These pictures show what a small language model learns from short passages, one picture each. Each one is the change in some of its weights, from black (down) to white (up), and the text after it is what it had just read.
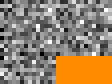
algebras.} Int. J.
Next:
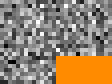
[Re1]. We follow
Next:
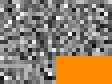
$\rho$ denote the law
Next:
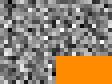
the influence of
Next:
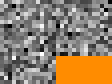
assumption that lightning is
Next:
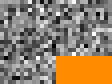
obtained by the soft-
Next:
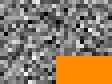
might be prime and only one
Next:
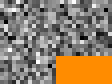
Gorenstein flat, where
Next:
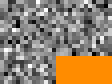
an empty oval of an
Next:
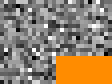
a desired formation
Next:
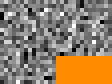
estimate \begin{equation}
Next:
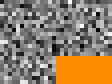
traces of the double layer
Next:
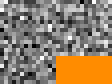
Lagrangian, defined by:
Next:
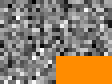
the edge set; \item
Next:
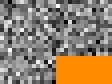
the target space. We define
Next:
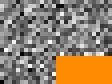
methodology to some deep
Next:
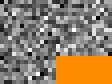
asymptotic stability for the first
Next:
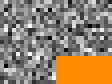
, \] where the infimum is
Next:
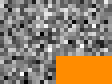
for \(1\leq
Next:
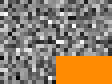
&\ddots &\vdots\\
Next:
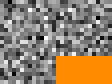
the orbit of $y$
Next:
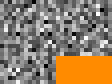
proved in a very similar
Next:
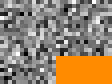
is called {\it cut
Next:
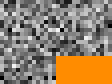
results in the theory of stochastic
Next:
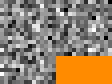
As above, we may take
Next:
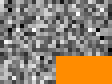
for $x \in
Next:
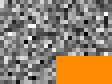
m}$ to obtain a
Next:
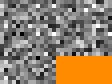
one to one correspondence between the
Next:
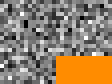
isotopy $I$ is a
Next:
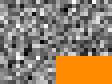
is a 2-coloring
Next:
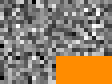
then the probability that a pair
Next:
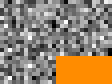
in the framework of the generalized
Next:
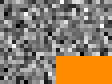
a super ringed space
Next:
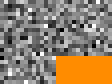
a set with the disjoint union
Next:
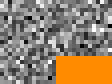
\emptyset$) for $i
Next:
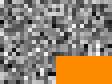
of this paper is to
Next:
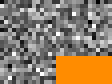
Problems** 1.
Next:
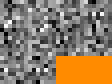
the cost trajectory throughout the transfer
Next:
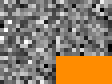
Maxwell scattering
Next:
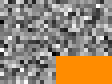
with the exact solution,
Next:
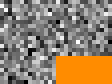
of $C$, and as
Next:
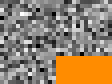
in particular $a$ is
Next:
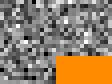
then the log surface obtained does
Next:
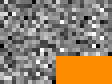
explicit formula for the number of
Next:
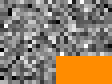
which considered by many researcher
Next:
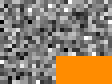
on infinite-dimensional spaces.
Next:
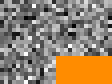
fibration over the complement of a
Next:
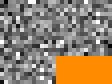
classically follows from the next
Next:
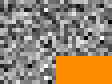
no other EVs
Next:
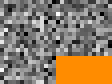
precise classification is obtained for
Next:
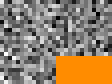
of the involved objective function.
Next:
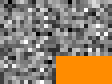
the existence of such a sequence
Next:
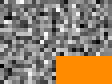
$q$-Euler polynomials
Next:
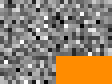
to the lattice ${\cal
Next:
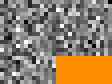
It is said that the random
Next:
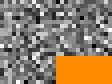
arbitrary nonnegative integer $p$,
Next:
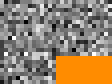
such that for every vertex
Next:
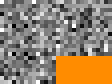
- \frac{\partial
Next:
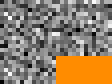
roots must be negative. This
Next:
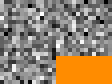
only that we are dealing
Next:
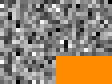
We will mostly use
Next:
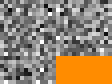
respectively (please see
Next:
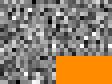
directe de ces
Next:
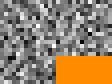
d \tau, \qquad
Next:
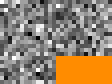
which is false.
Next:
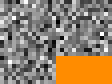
function $J(\cdot)$
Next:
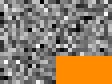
curve of length $L$,
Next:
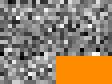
varying} in the sense that
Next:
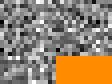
drones can grab
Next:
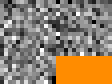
the value function. Using this
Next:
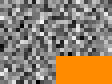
are a pair of normal
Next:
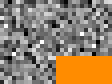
in the statement of the
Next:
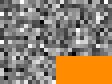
almost Hermitian manifolds and their linear
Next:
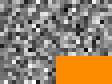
is not defined in a neighborhood
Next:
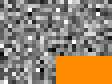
Theorem 1} We use the
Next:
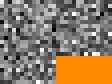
of block sparse signals with
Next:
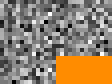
result of the loss of normal
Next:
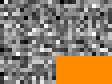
arbitrary sequence of natural numbers and
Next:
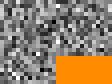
we recover isomorphism 6.5
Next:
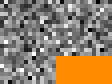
fixed extension of $v$
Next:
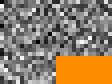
warped products. In
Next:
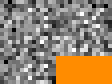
the existence of an appropriate
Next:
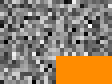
increase the stiffness of
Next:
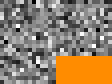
then the Hilbert series of
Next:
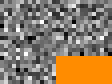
coefficient $c_{00}$)
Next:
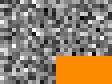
admit two different decompositions of the
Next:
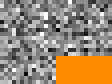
to indiscernible
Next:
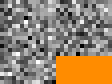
appear in C.R.
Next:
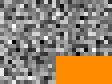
convexity lemma [1],
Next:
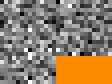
shown to be influential
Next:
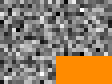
including the constraints as penalty terms
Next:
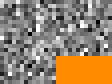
1 would extend the interior).
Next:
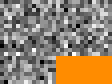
for all $y\in
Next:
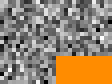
we can think of
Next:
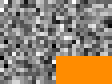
in Section 4, we show
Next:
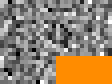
the front of a
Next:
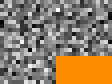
fields defined in a neighborhood of
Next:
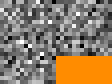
Then $G$ is
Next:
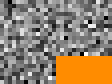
the above general model with unknown
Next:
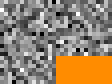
For $\zeta\in
